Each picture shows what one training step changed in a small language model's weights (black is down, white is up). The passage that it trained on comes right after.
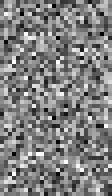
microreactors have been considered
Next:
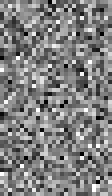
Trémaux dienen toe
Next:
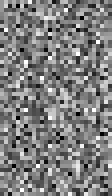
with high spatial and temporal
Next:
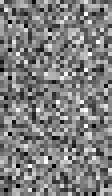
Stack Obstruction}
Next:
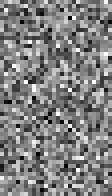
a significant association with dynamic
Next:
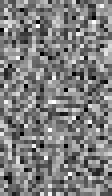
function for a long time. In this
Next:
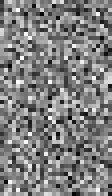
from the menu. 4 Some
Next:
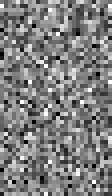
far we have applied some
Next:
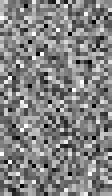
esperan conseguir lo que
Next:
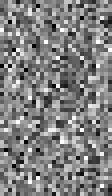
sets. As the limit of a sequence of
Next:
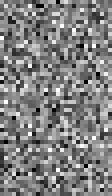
are linearly equivalent, so that there exists
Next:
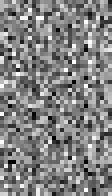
quality of education //Архив
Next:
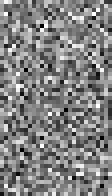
equations describing the probability of finding
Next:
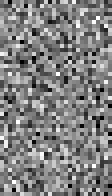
diffeomorphic to the cylinder
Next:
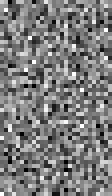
A. \begin{table}[h]
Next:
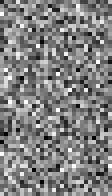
Denote by $S'$ the set
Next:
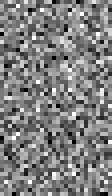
de baño. La presencia
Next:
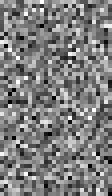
and study grants and other activities aimed
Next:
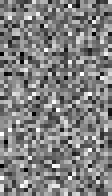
obtain a level of flexibility in
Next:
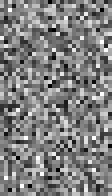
stopped because maximum number of
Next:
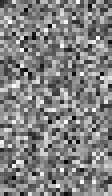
movements of a single limb;
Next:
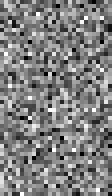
from being laid in ruins by
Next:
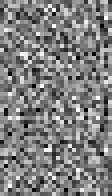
: The measurements were made on a
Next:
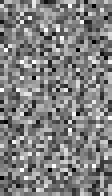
discrete Stam's inequality.
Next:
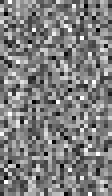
$\lambda=pdq$ on
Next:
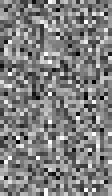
By the same reasoning,
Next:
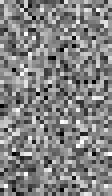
original SDPT3 papers
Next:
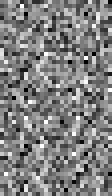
qilish va umumlashtirish hamda
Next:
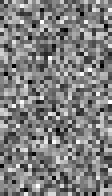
travel - Parking permit -
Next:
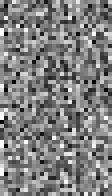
И ЯЗЫК
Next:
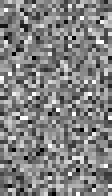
obtain a better approximation. For
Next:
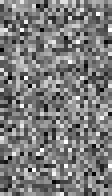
Information Technology and Digital
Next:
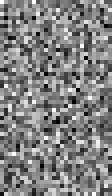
payvandlariga iskana
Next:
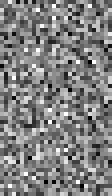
power transfers, maintaining network
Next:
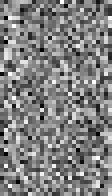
us apply the same procedure to the
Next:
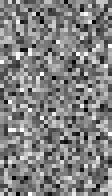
environment shows \emph{how to
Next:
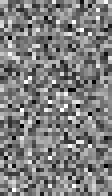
Management tasks. A total of
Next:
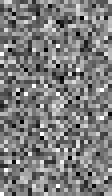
National Health Insurance
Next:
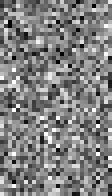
of recommendations for the
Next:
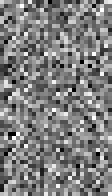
the social development of the modern
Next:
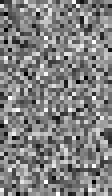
that will guarantee the availability
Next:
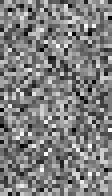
realización de CM de forma
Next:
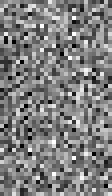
The UN Refugee
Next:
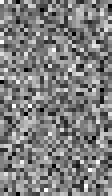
file as input, conforming
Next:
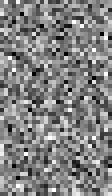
carried out in agreement with
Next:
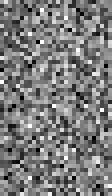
estados da Federação.
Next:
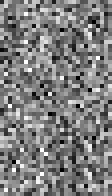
set of pairs $(P_a,
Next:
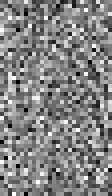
article will give definitions of the three
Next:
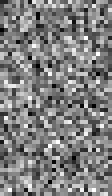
does not let you sleep.”
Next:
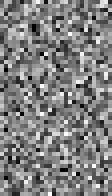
(increasing) function of time.
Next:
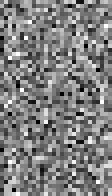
to control the tasks performance, the same
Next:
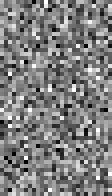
f(x)$. Hence, the inclusion
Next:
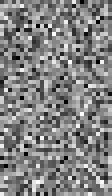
deux bouts du mois.
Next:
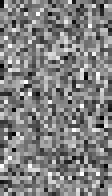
more. Thus, the vision of
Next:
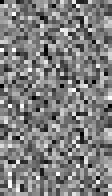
part of this guide focuses on
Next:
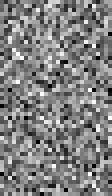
uchun mamlakatimizda
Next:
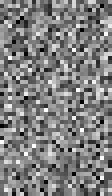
to add descriptions to the tables
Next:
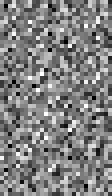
«Объявления о
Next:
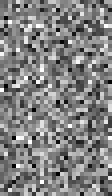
pembelajaran pesantren
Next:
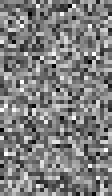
for $M>0$. On the other
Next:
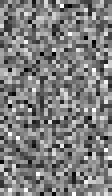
\alpha _2, \alpha
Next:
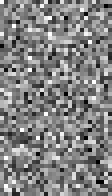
non-characteristic restriction to a
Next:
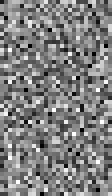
study investigates how this digital
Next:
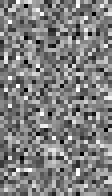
mediciones se realizan de
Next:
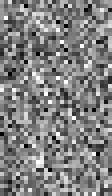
Orientierung am 21.
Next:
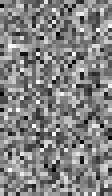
can adjust these surfaces so that
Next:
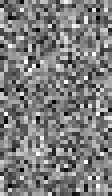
if and only if $P$ is
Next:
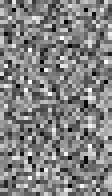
число слагаемых
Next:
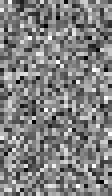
the next important step towards the
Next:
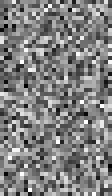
or a few outspoken students
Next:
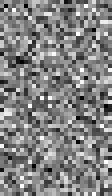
en droit marocain :
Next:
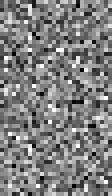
– Policies, specifications and
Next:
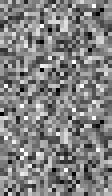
infecciosa canina
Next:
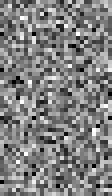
também uma questão de
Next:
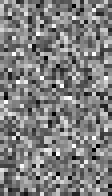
of *Spinacea
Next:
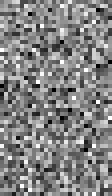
ilgili olduğunu
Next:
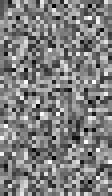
all elements of $I_{\Delta'}$.
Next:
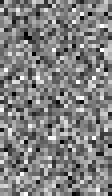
from a predetermined point.
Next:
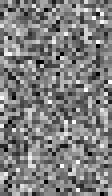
plan $\Gamma$. Suppose that, for
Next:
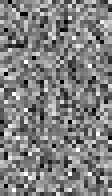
a splitting method and the
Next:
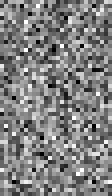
originalen oder modellhaften
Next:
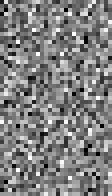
$\T^d$ with the
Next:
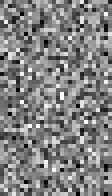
are going to disprove three
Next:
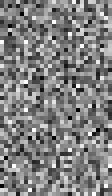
are first augmented with random
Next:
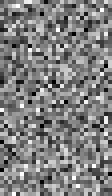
stochastic algorithm that
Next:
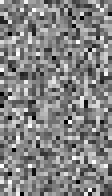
for both companies. Therefore, the
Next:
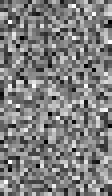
implement. This paper focuses on two
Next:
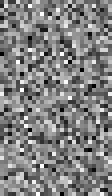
científico sobre o tema
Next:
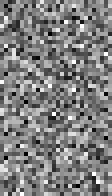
counterexample of (RI). Let
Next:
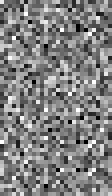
determine the dimensions of the vector spaces
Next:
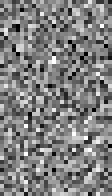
maqsadida respublika
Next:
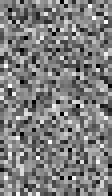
in the provision of SSS and these
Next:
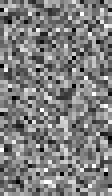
ou pureza de cada
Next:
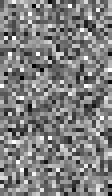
who have never gone to school and
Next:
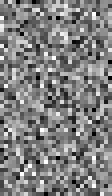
nicht erfüllt!
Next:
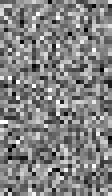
and wisdom, we can
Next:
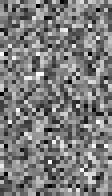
ва Хўжанд
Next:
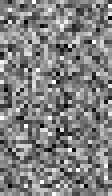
Fluvisols Under
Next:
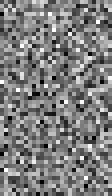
e crenças, no
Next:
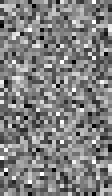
locoregional disease
